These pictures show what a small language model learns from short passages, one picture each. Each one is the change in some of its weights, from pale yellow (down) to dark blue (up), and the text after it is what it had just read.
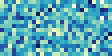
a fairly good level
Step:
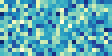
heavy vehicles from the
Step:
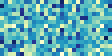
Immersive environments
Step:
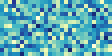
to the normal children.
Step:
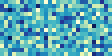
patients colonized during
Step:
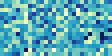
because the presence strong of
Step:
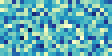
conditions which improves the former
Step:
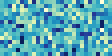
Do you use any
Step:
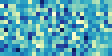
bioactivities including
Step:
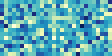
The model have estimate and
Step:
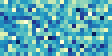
relationship between social resources and
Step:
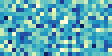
known support for traditional
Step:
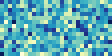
4 (Speaker
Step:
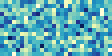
EM windings can perform
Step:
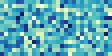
recursively clustering
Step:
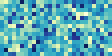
An impedance
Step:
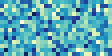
neighbors approach and collaborative
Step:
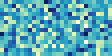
telephone between 2020
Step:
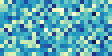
the two sharing solutions.
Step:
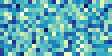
Step 6 Apply
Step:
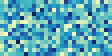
Convention of the
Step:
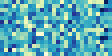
microscope associated with
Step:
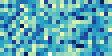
Table 4 – Effect of
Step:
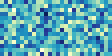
from previous discussion.
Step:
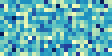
VARTM trial
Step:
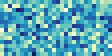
have been important in
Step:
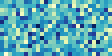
but found (1)
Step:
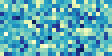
compromises to sustain
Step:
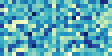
databases. After
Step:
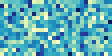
Optimal turbine
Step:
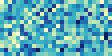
the mobile phone is
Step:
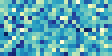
time perspective, orientation;
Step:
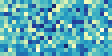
at which an individual can
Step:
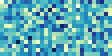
the labelling of
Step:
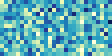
the exchange of Z
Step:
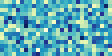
reaction using methanol as an
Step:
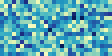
build social relationships.
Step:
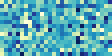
biogenic CO₂
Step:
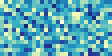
in hospitals or other
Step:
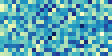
a place of worship
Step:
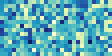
H₀5: There
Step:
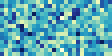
Financial Behavior,
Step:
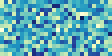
in a tuned
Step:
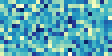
predictions—even in
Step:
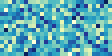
involved in coordination. The
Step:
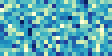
iterations on
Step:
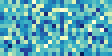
such as blue due to
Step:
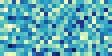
as an attempt to
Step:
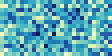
has been a sustained
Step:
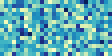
4. To set the
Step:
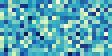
the global average. In
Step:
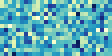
is “proven”
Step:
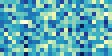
circuitry and power supply
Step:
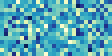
responsibility towards the environment.
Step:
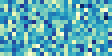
master new skills in
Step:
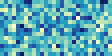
information. Figure 3
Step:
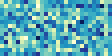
can be submitted
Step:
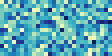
of these lecturers,
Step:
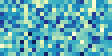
translating solution when
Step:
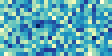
of variables providing information about
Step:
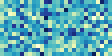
c. 1 m above
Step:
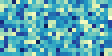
shape correct correct correct correct
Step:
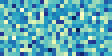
pump and, valve
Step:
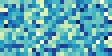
anesthesia can
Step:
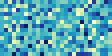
at room temperature and the
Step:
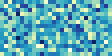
middle of the graph,
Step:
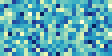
percent (ESP)
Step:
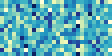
FDI Due to potential
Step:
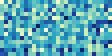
of participants had no
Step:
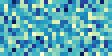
research - Using teacher
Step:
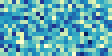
optimal activities and with
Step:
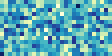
corrective functions for
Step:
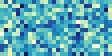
daily life of individuals,
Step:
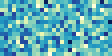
following diagram: It has
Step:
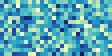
distributed to shareholders
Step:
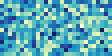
analysis & interpretation Yes
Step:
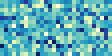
Section 2 presents our main
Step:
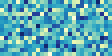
two groups: one with
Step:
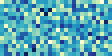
that in order to increase
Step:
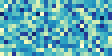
design help the user in
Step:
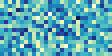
is around 12.0
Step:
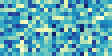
old and repetitive
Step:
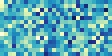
the whole. Can this
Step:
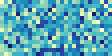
of finding out the effect
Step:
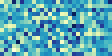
which enable the taking of
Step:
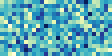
mode as 3. The
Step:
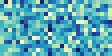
biological value, and the
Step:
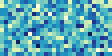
is the indicated weight at
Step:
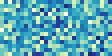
in which there are
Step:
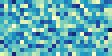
demonstrate generation and efficient transport
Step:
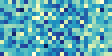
is used to improve the
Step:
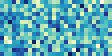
cognitive capacities (such
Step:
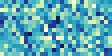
future, we will
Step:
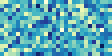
of Georgia",
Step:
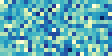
the IRISS
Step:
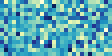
from different sociocultural
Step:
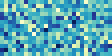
healthcare resource allocation
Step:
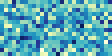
to find the best
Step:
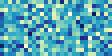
including preventive training
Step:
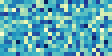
between the negative and positive
